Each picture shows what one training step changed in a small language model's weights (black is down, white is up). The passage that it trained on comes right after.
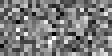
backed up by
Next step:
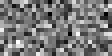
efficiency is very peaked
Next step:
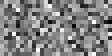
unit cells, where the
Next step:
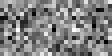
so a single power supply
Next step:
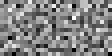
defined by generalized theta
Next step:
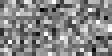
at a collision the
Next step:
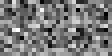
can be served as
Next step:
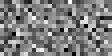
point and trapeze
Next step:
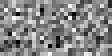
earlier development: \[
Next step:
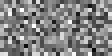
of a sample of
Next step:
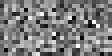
Medical SPA,
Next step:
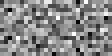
$G$ by
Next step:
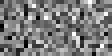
IS initial density after
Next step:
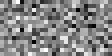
Lie group as a
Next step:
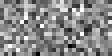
well-posedness of
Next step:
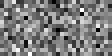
act on the second.
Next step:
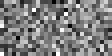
below. Figure 2.
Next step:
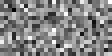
uncertainty has a positive
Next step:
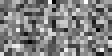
a subgradient of
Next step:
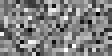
An Attack to
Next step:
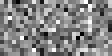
satisfying Assumption~${\rm
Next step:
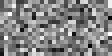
(i) $\lambda
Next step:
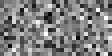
is satisfied over the process
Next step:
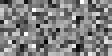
chest, the
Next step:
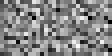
when $n$ tends
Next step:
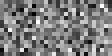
at posterior and
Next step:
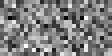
PF (left
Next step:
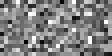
fl oz fluid
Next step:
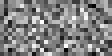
to iteratively perform two
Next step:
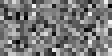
experiments: NH
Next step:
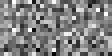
that the mutant
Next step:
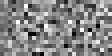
and edge sets of the
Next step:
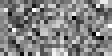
the latest technology and
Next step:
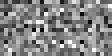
values in $\{\pm
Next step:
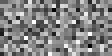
on the general realization
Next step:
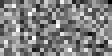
of the spectral laws.
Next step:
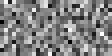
and voicing
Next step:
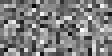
origins of these
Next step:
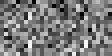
PPS has yet to
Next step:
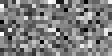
Performance Without And
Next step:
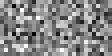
the broadcasting time
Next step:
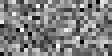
Let $V$ be
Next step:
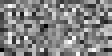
of divisors that cut
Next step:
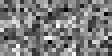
results is applicable to the
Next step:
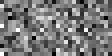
respondents sickle cell
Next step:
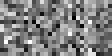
Hence $$\di \bar
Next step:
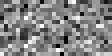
fields such as text analysis
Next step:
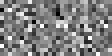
more liquid
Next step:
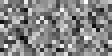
a constant inlet pressure
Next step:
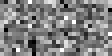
dimension dominates the topological
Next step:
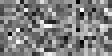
then transferred to
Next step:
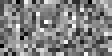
approaches to these phenomena
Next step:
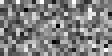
The purpose of this study
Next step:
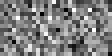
and protein. The
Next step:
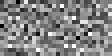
of solubilized
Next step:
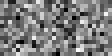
be up-regulated
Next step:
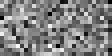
three methodologies, specifically
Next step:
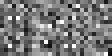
hardware strategy with
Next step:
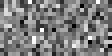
the songs collected
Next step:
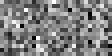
which is a contradiction to
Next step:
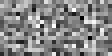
Similarly, we have \[
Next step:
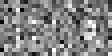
can be used in situations
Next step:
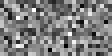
grade. For the
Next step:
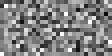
of refinement, the
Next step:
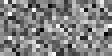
varieties and breeding
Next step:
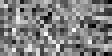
and can pollute
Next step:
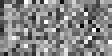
presence of these families in
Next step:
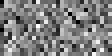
Seminars in
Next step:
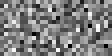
of the dominant community
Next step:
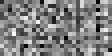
On the other hand,
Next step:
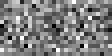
4.1 holds also
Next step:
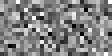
while also examining the
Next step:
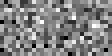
concentrated using a water
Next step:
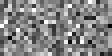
so that ${\sf
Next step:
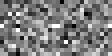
systems [13], storage
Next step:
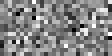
that there exists a finite
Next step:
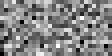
$U$ with subset
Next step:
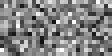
the variables less properly
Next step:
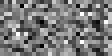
Of Sight
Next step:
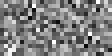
incompleteness of
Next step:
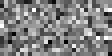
rates. However, they
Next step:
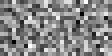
$F$ and the
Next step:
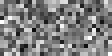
been depicted in the
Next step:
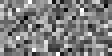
provide a complementary set
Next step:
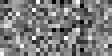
in India. Table number
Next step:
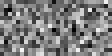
was taken according to the
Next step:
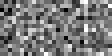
cost benefit for the
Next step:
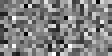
applied in between both the
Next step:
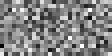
classes of even visiting
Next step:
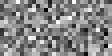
concern in the management of
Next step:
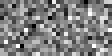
For some students, this
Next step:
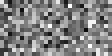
consequences of economic activity are
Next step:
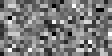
Energy efficiency H:
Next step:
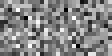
our analyses, we have
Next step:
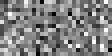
a comparison between these two
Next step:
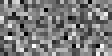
IR bands of
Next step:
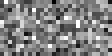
expansions. The
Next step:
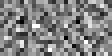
trauma, with
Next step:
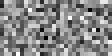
this additive in the
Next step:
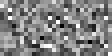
marvelous proof}
